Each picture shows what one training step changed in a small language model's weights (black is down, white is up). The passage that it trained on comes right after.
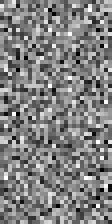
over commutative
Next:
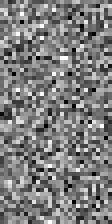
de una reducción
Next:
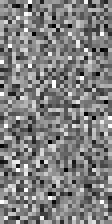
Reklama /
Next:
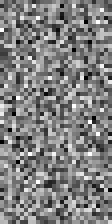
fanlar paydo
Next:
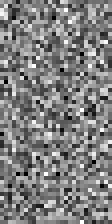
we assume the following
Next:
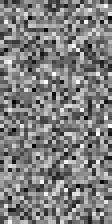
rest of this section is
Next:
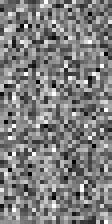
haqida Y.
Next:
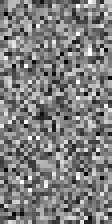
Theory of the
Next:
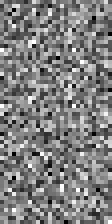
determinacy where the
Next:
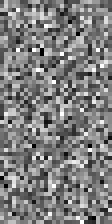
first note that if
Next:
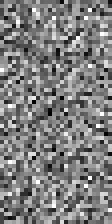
the root vectors
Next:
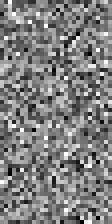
this is the sequence of
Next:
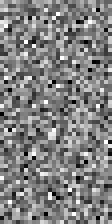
и развитие
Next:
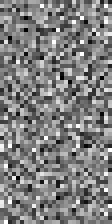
- \,\tilde C
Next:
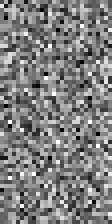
Bob notes that
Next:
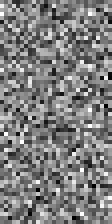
of the proposed
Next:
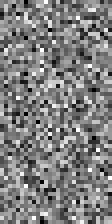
для этого
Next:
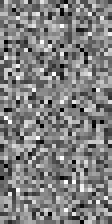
immediately from
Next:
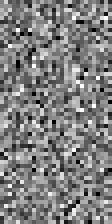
be the subalgebra
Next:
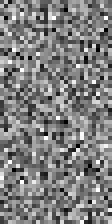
equivalent to the property that
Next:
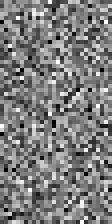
construction of the dual
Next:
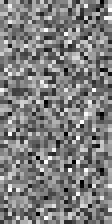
permitindo que
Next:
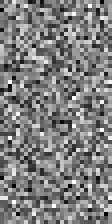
from Thomson
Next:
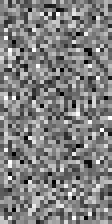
distribution and using this
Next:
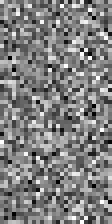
we worked with
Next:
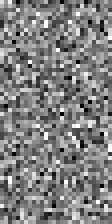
$A$ is equal
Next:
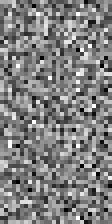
is, we give
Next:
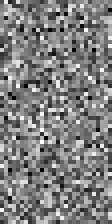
\pm s =
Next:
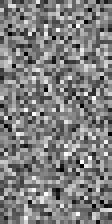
type estimator is given
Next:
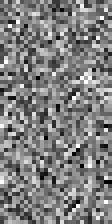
from the fact that the
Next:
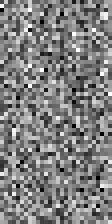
bu bolalarni
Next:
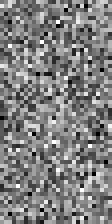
une région
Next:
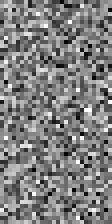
is characterized by a
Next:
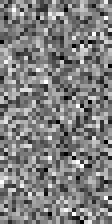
is clear that the
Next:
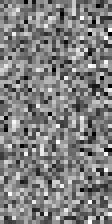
this would imply that
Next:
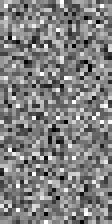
по середине
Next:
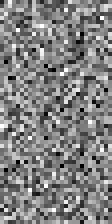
estimate the measure of
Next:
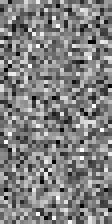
we omit its
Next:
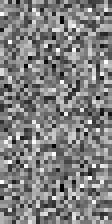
change the vector
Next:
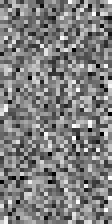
$X$, there are
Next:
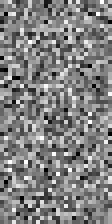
characteristic costs
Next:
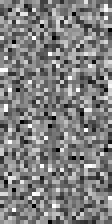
A_\Gamma$, the
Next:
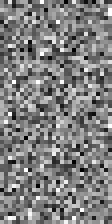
el primero que se
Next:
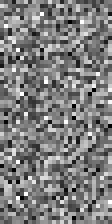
m \rangle_-
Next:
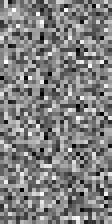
de dialogue
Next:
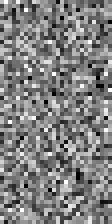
The Mobile
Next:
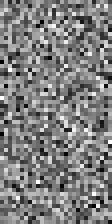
also express this term
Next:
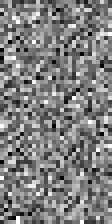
the sequence to give a
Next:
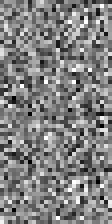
by $m$ parameters
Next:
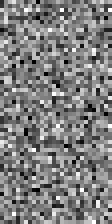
The spline space
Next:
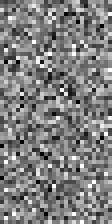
Para controlar
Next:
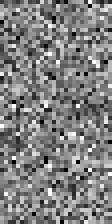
possible role in the
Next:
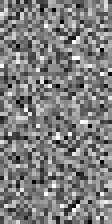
as the {\it
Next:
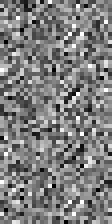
the solution space of the
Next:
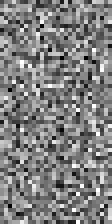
sede em São
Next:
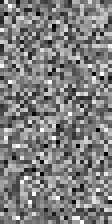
but just a
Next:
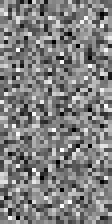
with the smallest
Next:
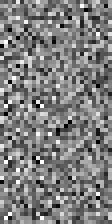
foram usinados
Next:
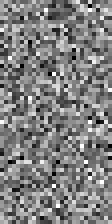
literature on general
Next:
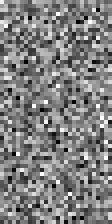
и методические
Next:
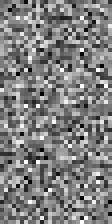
de estas dos
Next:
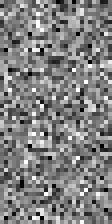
case when the estimating
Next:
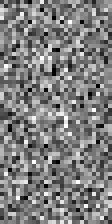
\item it maps the
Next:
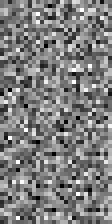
all $p \ge
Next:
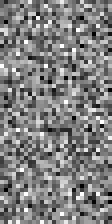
dos ativos”
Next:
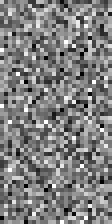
other hand, assuming
